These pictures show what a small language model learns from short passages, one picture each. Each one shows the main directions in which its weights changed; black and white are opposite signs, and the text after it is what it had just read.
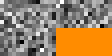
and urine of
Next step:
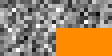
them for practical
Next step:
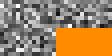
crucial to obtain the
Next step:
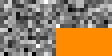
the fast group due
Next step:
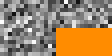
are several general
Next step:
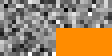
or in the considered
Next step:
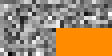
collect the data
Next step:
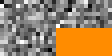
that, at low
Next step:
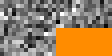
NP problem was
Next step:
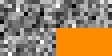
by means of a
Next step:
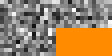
by OSA.
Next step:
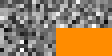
for source organ i
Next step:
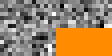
modulation methods
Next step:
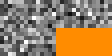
government. The study
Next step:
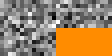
build towards the
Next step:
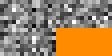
assistance tools in
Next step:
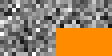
pipes usually takes
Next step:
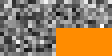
the average number of
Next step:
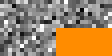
threatened both
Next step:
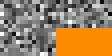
that recognize their
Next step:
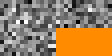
solutions contains segments
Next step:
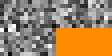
call for action upon
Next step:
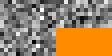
of each other.
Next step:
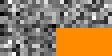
northern stream
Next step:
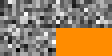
health and speech
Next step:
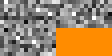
OT block.
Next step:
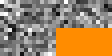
case, path 1
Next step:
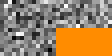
the smaller ones are
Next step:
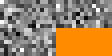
and Clader
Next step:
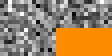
the predicate
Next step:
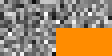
and their quality are
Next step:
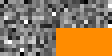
These are mainly:
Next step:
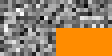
was widely used.
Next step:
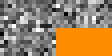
existing standards with modern
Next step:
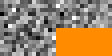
physics is expected to
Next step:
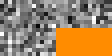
with $\theta$
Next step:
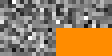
may wonder
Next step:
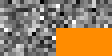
of a table of
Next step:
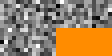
to store the
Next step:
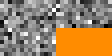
\maketitle The recent
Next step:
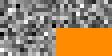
energies one can select
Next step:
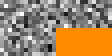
or online to share
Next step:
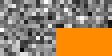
model. The performance
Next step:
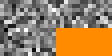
provided practical deployment
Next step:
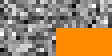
A distance two
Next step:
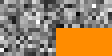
with temperature and bias
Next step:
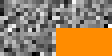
longer follow-up
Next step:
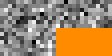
this effect are of
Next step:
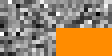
it of the
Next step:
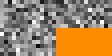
of the fibers
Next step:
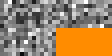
the use case of
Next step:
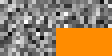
measurements were corrected
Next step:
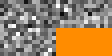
hybrid load case with
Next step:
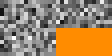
possibilities and
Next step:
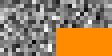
for calculating the
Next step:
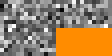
salads and
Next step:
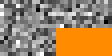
is that the list
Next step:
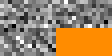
deep characterization of
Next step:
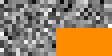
and, therefore,
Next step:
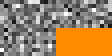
in adults over
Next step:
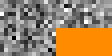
dependence of magnetization
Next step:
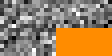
characterization can be
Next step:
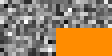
results show that the
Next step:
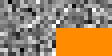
ill-defined near
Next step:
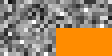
preliminary data
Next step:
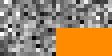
function of the time
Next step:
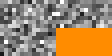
functional abilities of
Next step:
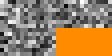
relationship between the number
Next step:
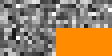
on the shell,
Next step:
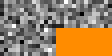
gaining more
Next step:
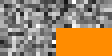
to the creation of
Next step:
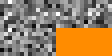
Its desired solution can
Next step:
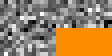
choose which of the
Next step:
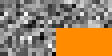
deviation of the rate
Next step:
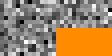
a local magnetic field
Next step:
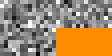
drum with their
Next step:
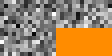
who have never
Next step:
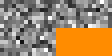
In other words,
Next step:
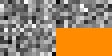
Agreement or
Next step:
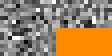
an insulator,
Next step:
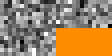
the school cannot be
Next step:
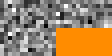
electromagnetic observables}},\
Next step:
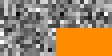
IEEE Fellow
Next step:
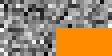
immediately frozen
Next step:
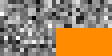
industry. The integration
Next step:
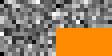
in Nigeria's economy
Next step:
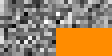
media use and
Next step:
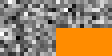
like to thank
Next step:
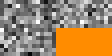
under system parameters and
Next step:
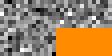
r Sig 2
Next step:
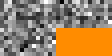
the model. The
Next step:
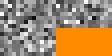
material constant, n
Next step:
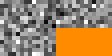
addresses the limitations
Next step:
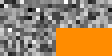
came to the
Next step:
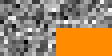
based on this
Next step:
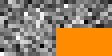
you would like to
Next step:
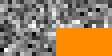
been eroded
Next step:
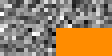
apparatus based
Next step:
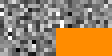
closed-ended questions
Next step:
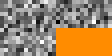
we select a
